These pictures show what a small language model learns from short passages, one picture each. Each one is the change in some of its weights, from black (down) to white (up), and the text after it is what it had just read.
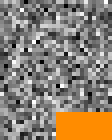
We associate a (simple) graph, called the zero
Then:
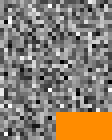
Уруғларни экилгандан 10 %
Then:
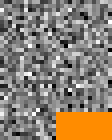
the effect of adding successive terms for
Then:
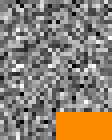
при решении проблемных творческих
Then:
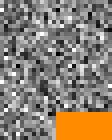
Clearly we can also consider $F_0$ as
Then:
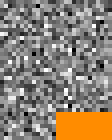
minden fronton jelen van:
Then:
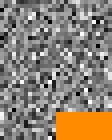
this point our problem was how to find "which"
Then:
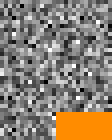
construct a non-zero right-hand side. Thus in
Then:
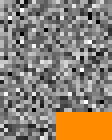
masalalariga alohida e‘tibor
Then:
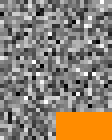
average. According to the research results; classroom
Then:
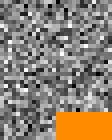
pointers affected by address space layout randomization
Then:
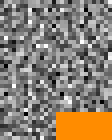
prove independence of the right hand side of
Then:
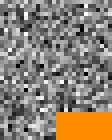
layers, shock structures, and their interactions. Solution
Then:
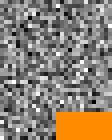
\forall\ j\in R_i\mid
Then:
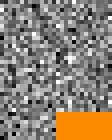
to $x_1$ itself by Lemma
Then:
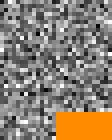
and infinity while keeping $\Phi$ small. Without
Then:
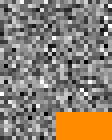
\centering \includegraphics[scale=0.55]{}
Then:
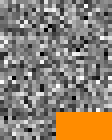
decomposition, since the storage complexity for the
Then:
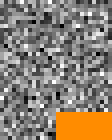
approximation we have adopted in this work, we do not
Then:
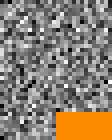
in conditions for the angle between these subspaces to be
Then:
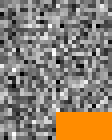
solutions rise in error. This is explained as both
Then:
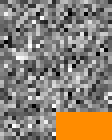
1}$. This method provides us with a finite representation of the
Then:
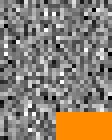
Hofmann and Mayboroda
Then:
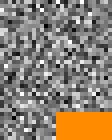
This is implemented using a watchdog
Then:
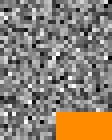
consistent with the fading of the magnetic anomaly in the
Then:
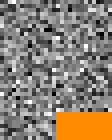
\end{figure*} \subsection{Newly
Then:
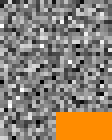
method not only computes the solution on level $L$
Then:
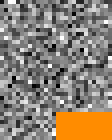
of a precisely defined objective. The registered data are
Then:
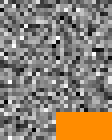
bidirectional charging on capacity limitations
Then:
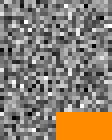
de verantwoordelijkheid.
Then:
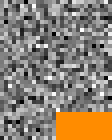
benimsemesi, üniversitenin bir
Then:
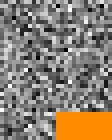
\end{figure} \section{Theoretical
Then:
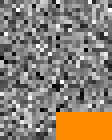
proportional to $S_{34}$, so that this is
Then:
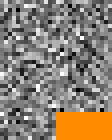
J.-E. Roos, {\it On some
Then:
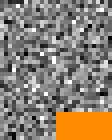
from the Lorentzian structure of $\MMM$
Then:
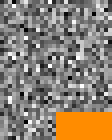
also study the Bohr-type inequality for the
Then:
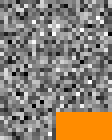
незначно, сягаючи за
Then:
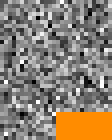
SSC management are related to the triple bottom
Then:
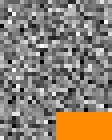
jismoniy tayyorgarlik
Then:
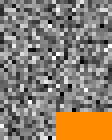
an integer, we have $x = L_n$
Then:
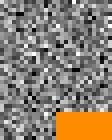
nx\pm\sinh nx,\
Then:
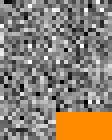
$D$, which we compute by using Lemma
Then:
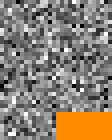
концентрации ионов металлов в
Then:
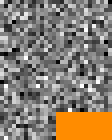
a substantial amount of hot ISM was lost
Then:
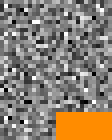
merece ser citada a terminologia
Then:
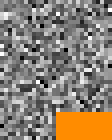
transport of two ions of different mass within a harmonic
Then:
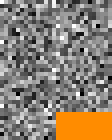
infinitely extended normal metal. The magnetic field inside the
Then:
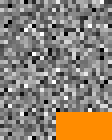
ilovali element asosiy qismning
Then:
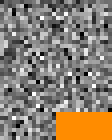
by the closure phases). This visibility lobe is
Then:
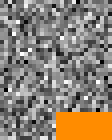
di Parmigianino, nome accolto
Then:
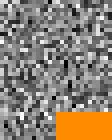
MBHB candidate outshines the
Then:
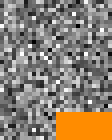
\quad \quad \textbf{x}\in \partial
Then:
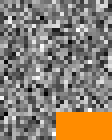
inhomogeneous chemical abundance distributions are observed only on the
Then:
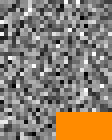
\\ \hline \multicolumn{4}{ | c |
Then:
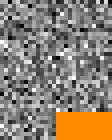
the atomic cloud transverse radius. For the treated case
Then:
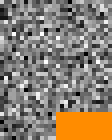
is if $R=2m$ and
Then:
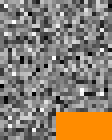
in NLO spectra of many other solids
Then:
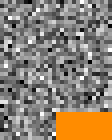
security scheme. It pays its dues and
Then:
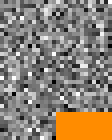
the temperature anisotropy and background cosmology.
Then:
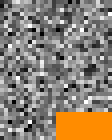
implies a spatial modulation between superconducting and insulating
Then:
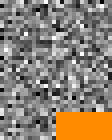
gravity} \end{eqnarray} where
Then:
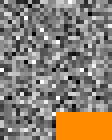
redshift $z \sim 3$, which means that
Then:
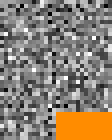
жизни и цивилизации. /
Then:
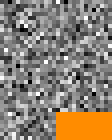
implemented the linearized dark energy stress–energy tensor and
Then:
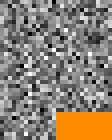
for the background-only hypothesis, while the green
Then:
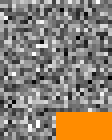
Kingdom, by Skidmore,
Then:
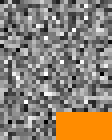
out that $P_{\ve{m}(\theta,
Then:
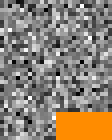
если нормы, необходимые
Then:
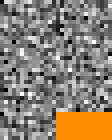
pelos elementos da biosfera, pelas
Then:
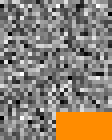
proved in \cite{huang2025} that, for
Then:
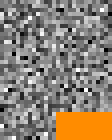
systeem reële waarde
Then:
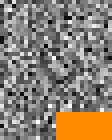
for some $w'\in W$, we have
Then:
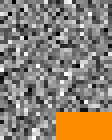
is considerable uncertainty in this. From a chemical point of
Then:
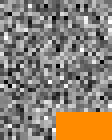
and repeated forms. This article discusses the description of
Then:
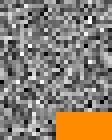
are (very) general, this implies that
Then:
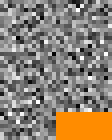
аниқликда ўлчайдиган
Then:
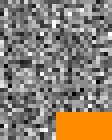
importancia de respetar las horas de
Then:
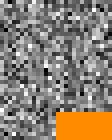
reduces the question to the case in which $A$ is
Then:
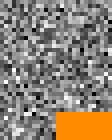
va o‘zining ana shu **umid
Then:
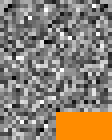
of graphing functions $P$, $Q$ in coordinates
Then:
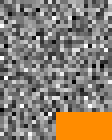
Conforming discretizations exploit the fact that
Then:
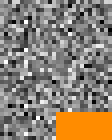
its special relativistic Doppler parts and the
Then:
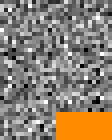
previous publications reporting many spot crossing events,
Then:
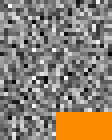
zal er verschil bestaan
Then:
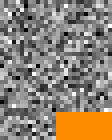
objetivos organizacionais e criar um
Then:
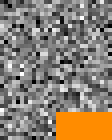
the color antisymmetric ghost propagator \[
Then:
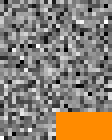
to the classical Galois theory for polynomials; it
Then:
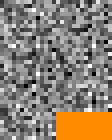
ИЖТИМОЙ ВА
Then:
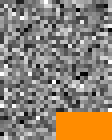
been reviewed by at least two referees and
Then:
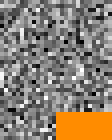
2010 Orta Öğretim DKAB
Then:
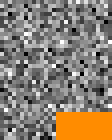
triangles in the presence of transition metals (Mo,
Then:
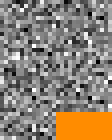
алоқага киришади.
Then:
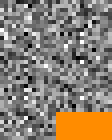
організують доступ до їх
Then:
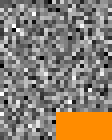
is an interior point of $P$. Fix $i
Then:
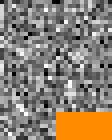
such that $N$ and $\pi(\Gamma)$ generate
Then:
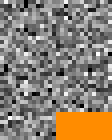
due to return current heating of the magnetic
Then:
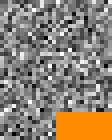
supported by the National Science Foundation and the
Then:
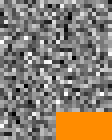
M. 2014. Efecto antifúngico
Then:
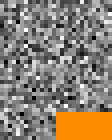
Let $q$ denote a complex number with
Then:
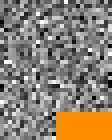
than 1% being optimal are less compared to the
